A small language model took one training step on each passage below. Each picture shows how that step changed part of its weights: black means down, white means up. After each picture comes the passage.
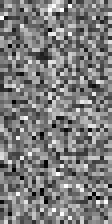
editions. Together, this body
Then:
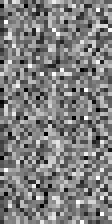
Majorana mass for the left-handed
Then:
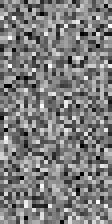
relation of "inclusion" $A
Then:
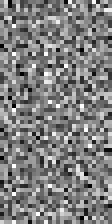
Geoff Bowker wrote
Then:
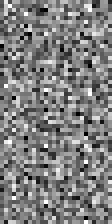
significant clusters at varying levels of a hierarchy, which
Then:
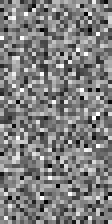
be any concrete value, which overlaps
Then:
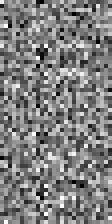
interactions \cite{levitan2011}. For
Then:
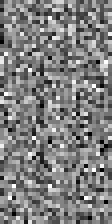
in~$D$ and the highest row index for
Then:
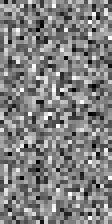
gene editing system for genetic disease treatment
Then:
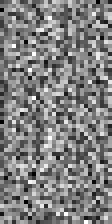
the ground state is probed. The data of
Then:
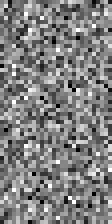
a precise measure for the Feshbach
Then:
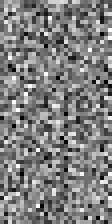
represented in the form of a polarized Gaussian beam:
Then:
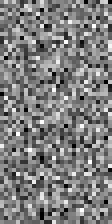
event reconstruction and makes a physics-level event selection
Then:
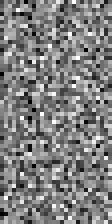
for deterministic direct path loss. Its strength
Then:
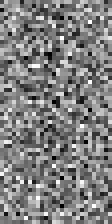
be translated into a {\em refbit}
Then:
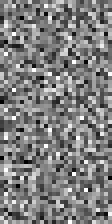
part of Quantum Molecular Dynamics
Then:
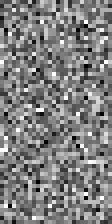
$x$ and $y$. However, now
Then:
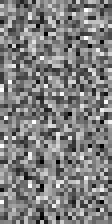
of $\alpha$ Centauri A and
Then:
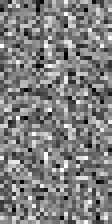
Fig.~(\ref{fig:vevs}). From
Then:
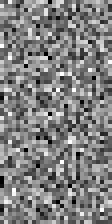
and\ \bibinfo {author} {\bibfnamefont
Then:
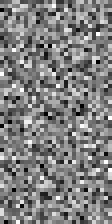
this bosonization, in contrast to the original
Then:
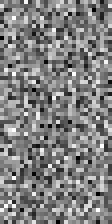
without inflated price according to the
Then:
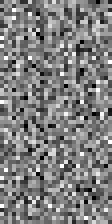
the covariant divergence of the energy--momentum tensor
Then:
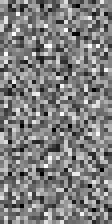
Pannekoek Institute, University of
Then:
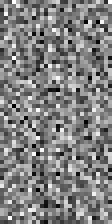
output for the four scenarios examined here. This
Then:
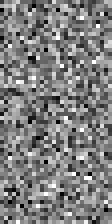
interact with charge fluctuations, i.e.,
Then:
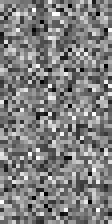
spin gap. We conclude and summarize our findings
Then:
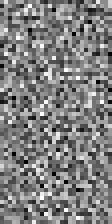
tests is performed on isotactic
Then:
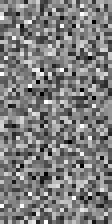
a good number to model tokens close to
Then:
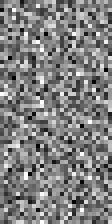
a spherical clumpy medium obtained from the
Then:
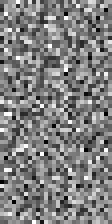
mediated by magnetic tension dominate the magnetic
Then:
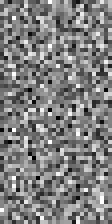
combined sample in bins of 0.1
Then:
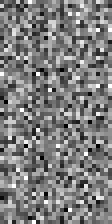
scenarios, however, due to the dependency of
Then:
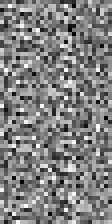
\epsfbox{} } \end{picture}
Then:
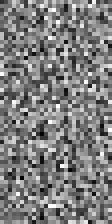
MC simulations and DFT calculations, we
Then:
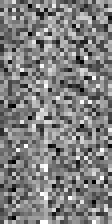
such a density step scenario was empirically studied using
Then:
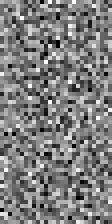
inextensible filaments driven by energy
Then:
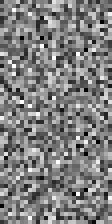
the theory with disorder while maintaining some amount of
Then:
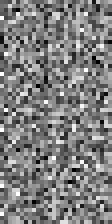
angle $\alpha$, as we shall see below.
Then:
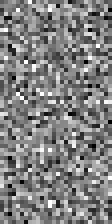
{Benjamin}}, \bibinfo
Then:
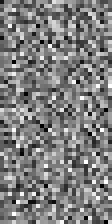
of the local mean curvature flow in the interior of
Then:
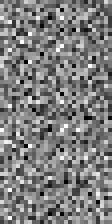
{\em Z. Phys. {\bf
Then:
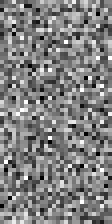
where $\cdot$ denotes the respective group operations within
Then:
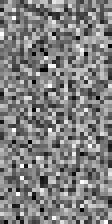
in a few objects and found compatible with
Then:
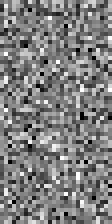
outside an embedded sphere of radius $R$,
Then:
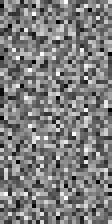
unbarred galaxies. Barred galaxies also
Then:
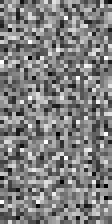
the HMI data pipeline. A
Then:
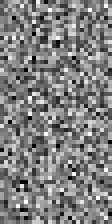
repulsive forces. This is an important aspect
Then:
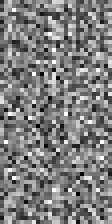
of a topological invariant to a disorder perturbation. In
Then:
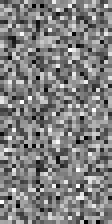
test for the statistical significance testing. We are however
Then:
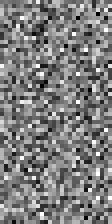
remained positive.}. At the same time,
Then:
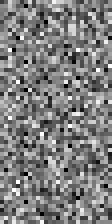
and negative for symmetric and asymmetric channels respectively.
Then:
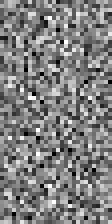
and torsion produces non-commutativity of
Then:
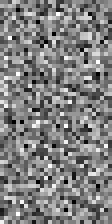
fact had long been known by observers, but
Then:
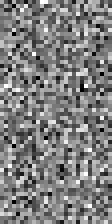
keep distinct the physical values $G$ and
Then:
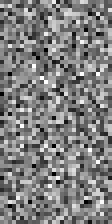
two blank sky methods (\ie with and without
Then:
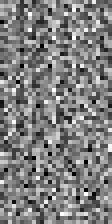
A* near the galactic center; and galactic mass
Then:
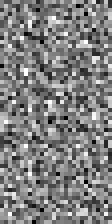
can see that our method performs even better on the
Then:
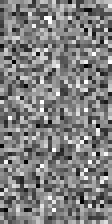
is $N_{c}$ decoupled system of
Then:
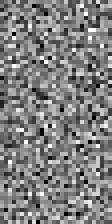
only learn the trajectory but also exhibit the
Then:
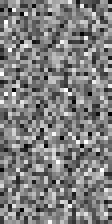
increasing the surface to volume ratio (reducing the
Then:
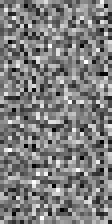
performed for network models compared to models defined by a
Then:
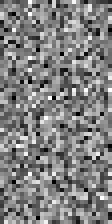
GRB~230815A. The data points
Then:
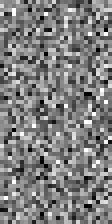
multiple sine or cosine waveforms with
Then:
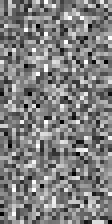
nearest antistar \cite{dwo1994}
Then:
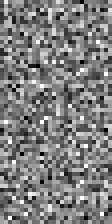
formulation of $\mathcal{CPT}$ symmetry in
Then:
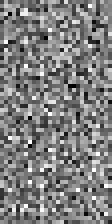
tested, nearly 1.4 million
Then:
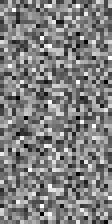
to the first equation follows that of the
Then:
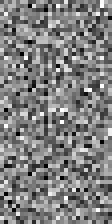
j+1\right) \right)
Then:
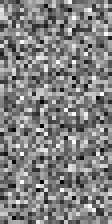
scalable. \begin{figure}[H]
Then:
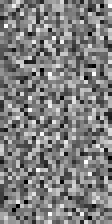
OSE model and measurement is shown in Fig.
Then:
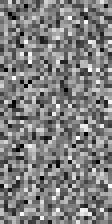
found by Daddi et al.
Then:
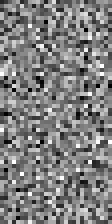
to remain qualitatively the same for both
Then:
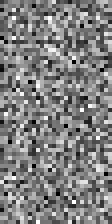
can be calculated by the inverse Fourier transformation from
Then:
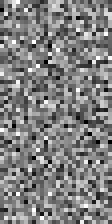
collisions should be described by the same effective interaction.
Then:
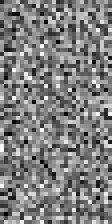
to estimate the best model and map the posterior distribution
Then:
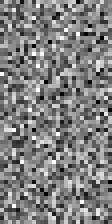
to a p-doped single crystal
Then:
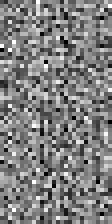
\bibitem[{Kulkarni and
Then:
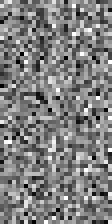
quantum spin chains and one-dimensional gases of
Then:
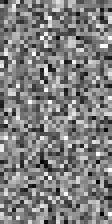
from the SOHO (Solar and
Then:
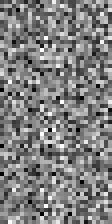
we apply a random rotation defined by 3
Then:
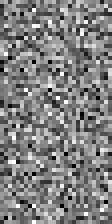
exponent ($\alpha = 2$). This evolution suggests a
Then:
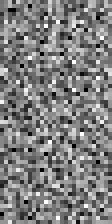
effort of Switzerland, China,
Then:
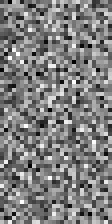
generalised moments, we take observations at sample time
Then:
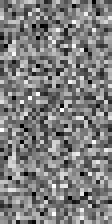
stop mixing. We conclude that there remains
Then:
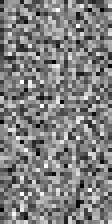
of 10 Hz measured by an electronic spectrum
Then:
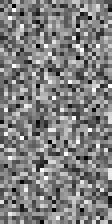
just a changes archive file with the differences between
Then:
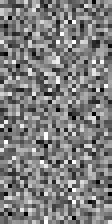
Y. Tanaka, K.
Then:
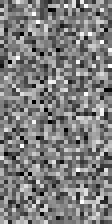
decays to $\bar{e}e$ and
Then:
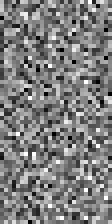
lattice dynamics of specific compounds. Imprints
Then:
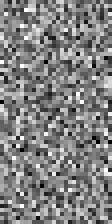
\end{equation} This implicit solution describes
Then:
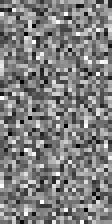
that this example is not isolated, and similar
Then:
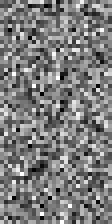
reuse distance, read/write ratio,
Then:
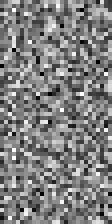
a *thermally reversing window* in
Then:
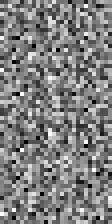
and the chaotropes in the case
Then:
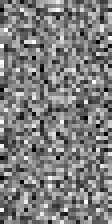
$\sigma$-polarization (solid line) and
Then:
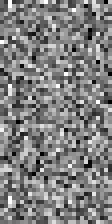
that executes reduce() function). Finally,
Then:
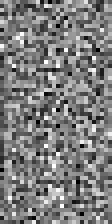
of Eq. (\ref{red}) and Lemma
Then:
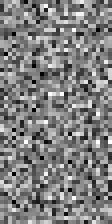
nonlinear mixed effects models, where the random effects are
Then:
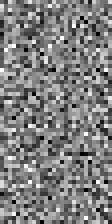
transverse energy and an electron in the final state.
